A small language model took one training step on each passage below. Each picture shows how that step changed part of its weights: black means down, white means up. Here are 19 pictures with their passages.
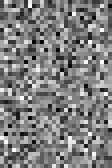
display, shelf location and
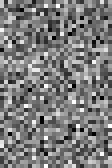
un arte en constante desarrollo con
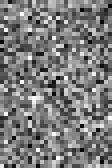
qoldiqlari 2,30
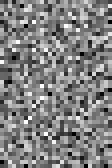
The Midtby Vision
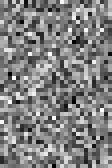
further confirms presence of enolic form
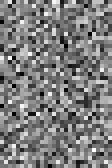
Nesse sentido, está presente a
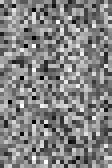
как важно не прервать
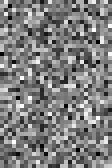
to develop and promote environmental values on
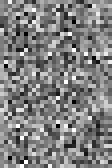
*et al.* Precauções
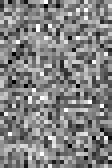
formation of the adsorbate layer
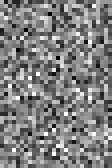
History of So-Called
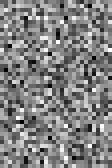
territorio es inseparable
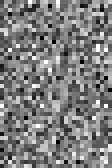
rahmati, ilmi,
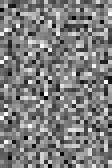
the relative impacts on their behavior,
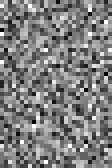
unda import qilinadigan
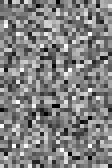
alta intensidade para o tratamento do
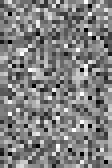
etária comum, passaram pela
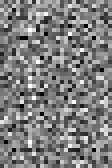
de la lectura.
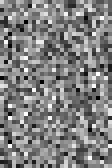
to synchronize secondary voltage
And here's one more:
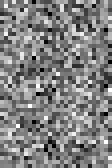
с точки зрения
